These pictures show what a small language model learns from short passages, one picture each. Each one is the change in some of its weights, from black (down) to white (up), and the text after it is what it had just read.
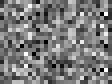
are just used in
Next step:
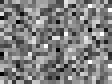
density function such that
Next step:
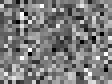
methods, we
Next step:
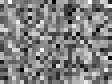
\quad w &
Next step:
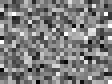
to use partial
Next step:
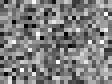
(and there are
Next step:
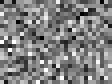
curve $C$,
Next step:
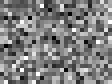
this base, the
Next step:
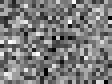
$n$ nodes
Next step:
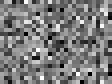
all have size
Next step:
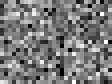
may be obtained out
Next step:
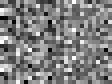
} and set
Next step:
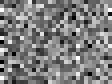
satisfies the following
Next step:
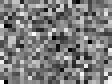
rates depend not
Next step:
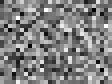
result in the statement
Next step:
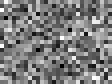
under which a
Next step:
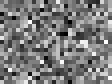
the use of
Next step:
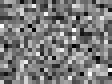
En notant
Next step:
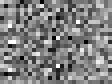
$Y$ such
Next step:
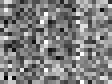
i \geq
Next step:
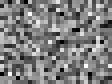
linear space via equation
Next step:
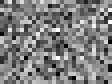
achieves the equality
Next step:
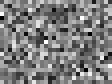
la version du
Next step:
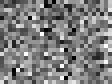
is the second
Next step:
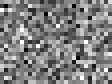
continuously, where
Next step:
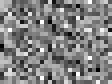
1 \right
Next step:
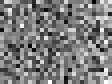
provided a similar
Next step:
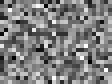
By the argument of
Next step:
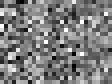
initial state { at
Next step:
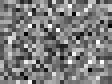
as given in Definition
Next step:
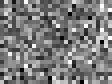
on some set
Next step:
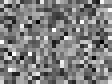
a program to
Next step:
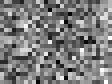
all the other
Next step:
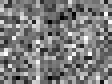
with value one.
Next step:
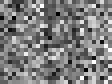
step, in the
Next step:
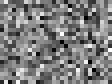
these components somehow
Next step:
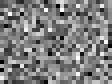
have the following general
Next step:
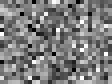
edge modes when
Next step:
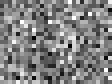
with slope
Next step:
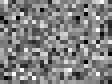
}, \newblock
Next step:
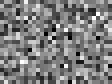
since it is
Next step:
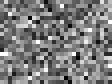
the stochastic level.
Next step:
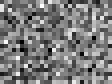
generating set for
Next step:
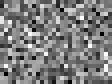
Therefore it must be
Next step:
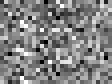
the convergents
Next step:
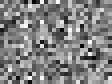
first repeated
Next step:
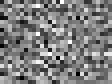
By using symmetry
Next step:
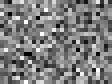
latter equalities
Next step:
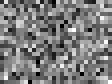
and any two
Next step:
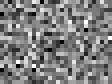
preserved by this
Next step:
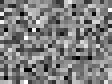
function of the optimal
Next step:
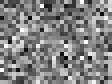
is, the solution
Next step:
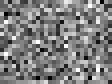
trivial line bundle.
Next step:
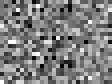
$G$ is
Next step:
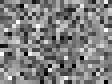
$\beta N$
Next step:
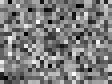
as compared with
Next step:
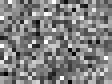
it avoids
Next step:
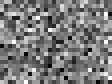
correspond to the mean
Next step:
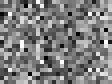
the above with
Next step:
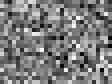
ones have been
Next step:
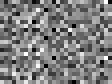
rc =
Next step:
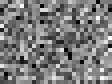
their equivariant
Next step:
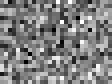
trajectory and
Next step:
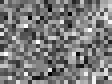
of the definitions.
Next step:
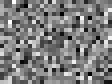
is well defined.
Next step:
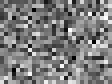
for the second
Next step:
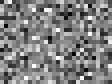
particular simplicity
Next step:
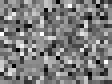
we leave out
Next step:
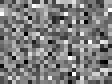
& statistic
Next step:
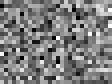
us set $Z
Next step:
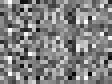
\cdot \alpha
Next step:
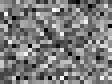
the cone
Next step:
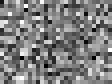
omit any
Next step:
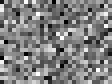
if their surface representations
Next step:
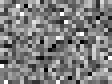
natural choice; where
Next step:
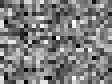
larger than $
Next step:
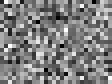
a family of operators
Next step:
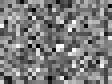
in creating
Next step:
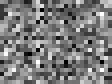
(On the other
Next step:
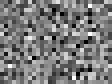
transverse load
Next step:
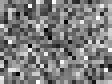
the optimal solution to
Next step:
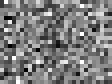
a maximal ideal in
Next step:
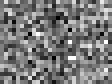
and a word
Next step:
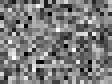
paper is formulated
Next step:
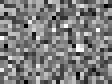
objects having distribution
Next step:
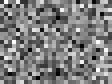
a surjective
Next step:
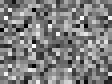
there always exists a
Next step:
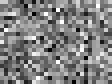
simple eigenvalues $
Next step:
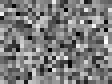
solution is symmetric with
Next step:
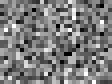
Institute of
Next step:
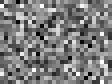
we have a special
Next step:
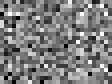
very close to
